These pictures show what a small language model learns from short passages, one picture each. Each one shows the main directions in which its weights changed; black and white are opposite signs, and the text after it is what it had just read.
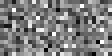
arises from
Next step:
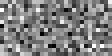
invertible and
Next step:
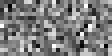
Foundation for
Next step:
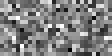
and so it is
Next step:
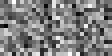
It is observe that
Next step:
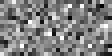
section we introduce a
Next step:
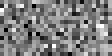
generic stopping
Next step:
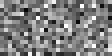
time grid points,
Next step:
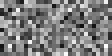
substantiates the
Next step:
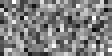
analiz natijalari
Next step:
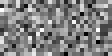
of \( p
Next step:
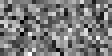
first two terms have
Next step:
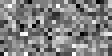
Li} for
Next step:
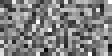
One India
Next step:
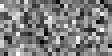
estructura y
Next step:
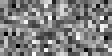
is to find all these
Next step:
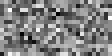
Як же
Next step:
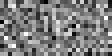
on the transformation of
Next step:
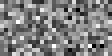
siendo este un
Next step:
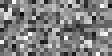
order transition
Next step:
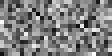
Finally we treat
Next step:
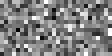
from Wilson
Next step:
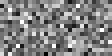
one represented by
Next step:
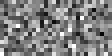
results has received
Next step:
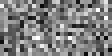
let us see the distance
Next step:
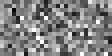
y temerosa
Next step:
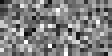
\] for arbitrary
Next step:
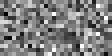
question is a
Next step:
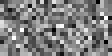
(3) By Theorem
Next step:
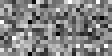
algebra satisfying the conditions
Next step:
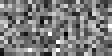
quantify how
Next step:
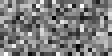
for arities of
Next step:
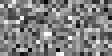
by combining
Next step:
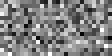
spinning it
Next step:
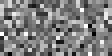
management of
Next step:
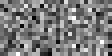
produção de um
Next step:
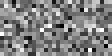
of decomposition is
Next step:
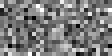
the function relationship
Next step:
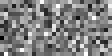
de escolas
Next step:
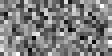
en que no se
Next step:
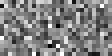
of maps? This would
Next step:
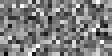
that the algebra $\bf
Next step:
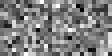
olib keldi.
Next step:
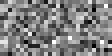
кальция в
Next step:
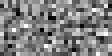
iqtisodiy faolligini oshirish
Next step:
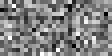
and uses just
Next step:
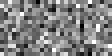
los pasos y
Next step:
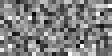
bem para o
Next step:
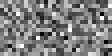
calculus to a
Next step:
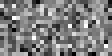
Tarama first
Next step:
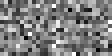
основном два
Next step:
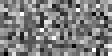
experiencias de
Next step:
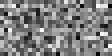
to a positive finite constant
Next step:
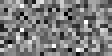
Penal comum
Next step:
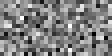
o acesso à
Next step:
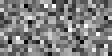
summary, this
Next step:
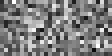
no domínio
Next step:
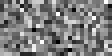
dan kualitas
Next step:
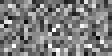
obtained as in the
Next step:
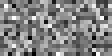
are the main results of
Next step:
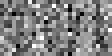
статистики и
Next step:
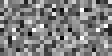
/ Проф.
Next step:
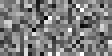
para estudios
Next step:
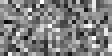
independence or identity of
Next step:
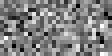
$m$ be a
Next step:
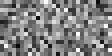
enough, that
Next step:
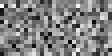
of the Cantor
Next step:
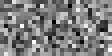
Compaired, que
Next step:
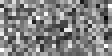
subiría más
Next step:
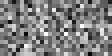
Respecto a la
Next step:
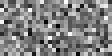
independent of the rest
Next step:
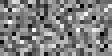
Let us recall only
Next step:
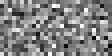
рішення у
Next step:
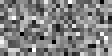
the proof by observing
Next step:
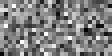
8 sayısı
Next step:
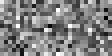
\quad ( i
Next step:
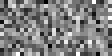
on the 10th
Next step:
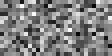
domains} Next
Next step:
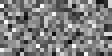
long and involved,
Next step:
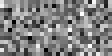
ҳар бир
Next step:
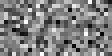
à sensibilidade
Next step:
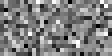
seperti dua
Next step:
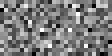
edges of $T$
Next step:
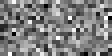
Then the limit \be
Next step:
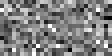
and financial
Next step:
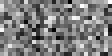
es frontal
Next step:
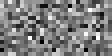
let $\zeta\in
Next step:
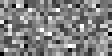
probability of being in a
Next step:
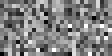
entregou totalmente
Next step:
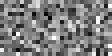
integración de la
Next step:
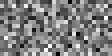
in the proof of Theorem
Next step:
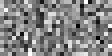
da empresa.
